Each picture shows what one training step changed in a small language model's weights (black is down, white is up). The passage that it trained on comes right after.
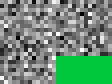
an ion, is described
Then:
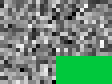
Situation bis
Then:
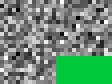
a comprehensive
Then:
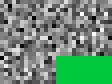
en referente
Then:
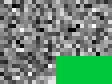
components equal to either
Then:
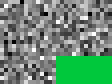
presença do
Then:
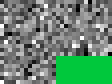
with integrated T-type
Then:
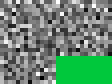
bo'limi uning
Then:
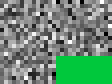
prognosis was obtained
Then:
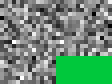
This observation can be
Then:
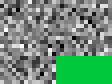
a novel profile, the
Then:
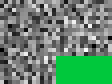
com a deficiência
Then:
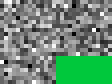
information. Avji's
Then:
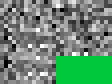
polymerase chain
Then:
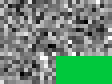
the successes each year
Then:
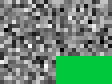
charge asymmetry is determined
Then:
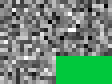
material will be useful for
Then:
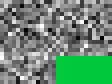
very good agreement with
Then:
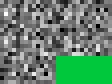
а также
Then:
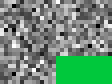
minimum gamma score
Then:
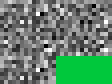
of different models, and
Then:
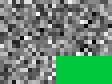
content, can solve difficult
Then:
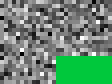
This is efficient for
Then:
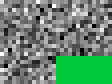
entities and their relatedness
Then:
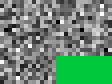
condensate density as well
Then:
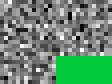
$\lambda_2$ on
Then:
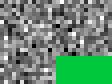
into subproblems
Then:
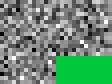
a metasurface which
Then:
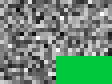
the assumptions similar to
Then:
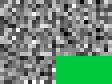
service composition in the
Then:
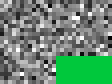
given by Equation 3
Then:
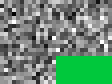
valuable tool for
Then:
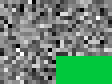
with a) voluntary
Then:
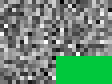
disparate sets of
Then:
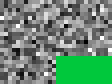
hech qaerda
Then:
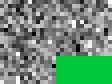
the most effective treatment in both
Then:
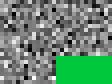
on a microscopic
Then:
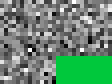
short, focused lessons
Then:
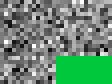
ей ставят
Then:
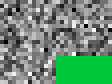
a colocam a
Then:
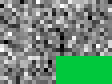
espetáculo é
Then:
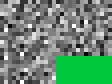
while coatings of 20
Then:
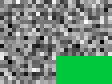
line it passes anterior
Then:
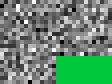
a resistividade
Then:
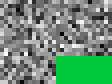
the vortex tangle
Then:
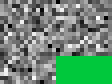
orqada qolgan
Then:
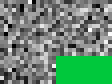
with specific analogic tools
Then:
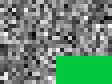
trees for a few
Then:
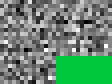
the evolution of galaxies and
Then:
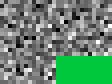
including USFDA
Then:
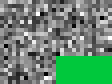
of institutional and social
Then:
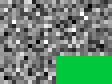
scattering functions, which
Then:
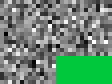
temperature was held for 30
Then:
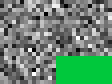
na inclusão,
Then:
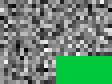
in infants and preschool
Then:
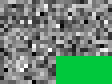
of Nutrition and
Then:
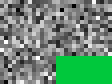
the database.
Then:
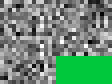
room maintained at
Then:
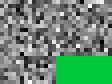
the physical conditions near the base
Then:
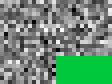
details the MECAT
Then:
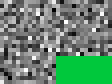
article. Any additional
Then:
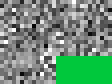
infrastructure can be
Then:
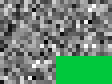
к тому, что
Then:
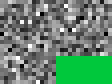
of radio frequency channels
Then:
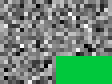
therefore \begin{align}
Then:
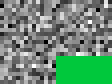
Chairman Alan
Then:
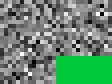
torque volume density, which
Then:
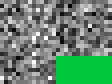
avaliação e
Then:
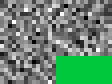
i-iv in the
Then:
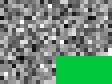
wurden 54
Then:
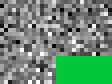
Curve}). We
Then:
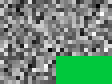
the installation is
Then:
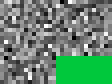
vector as a function of
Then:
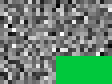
and perioperative
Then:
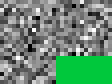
debriefing by
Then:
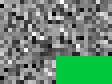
أنّها لا
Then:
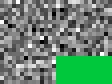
layer with output dimension
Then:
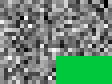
corresponding author upon reasonable
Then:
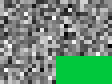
bulk form in the
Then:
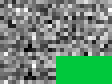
Therefore, we use a
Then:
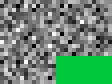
сфере STEM
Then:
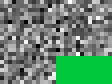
encapsulated with an
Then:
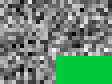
the upper limit of the
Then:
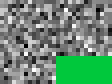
to the *RW*
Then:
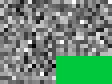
the real axis would be
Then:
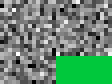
composites necessitates the
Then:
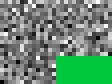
conditions for future development.
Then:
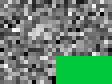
which utilizes the finite
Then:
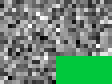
Keyword :
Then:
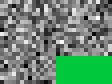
is noticeable but still
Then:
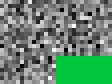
the lowest orders
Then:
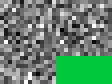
high-dimensional as its
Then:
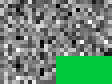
the adaptivity of the
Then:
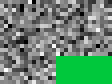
with a certain significant value in
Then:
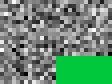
mirroring the
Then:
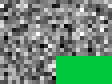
Infections involving
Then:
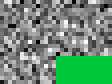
fields, drainage
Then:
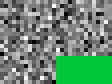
technical derivations are
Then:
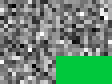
in the implementation of state
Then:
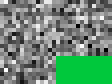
getter cartridge
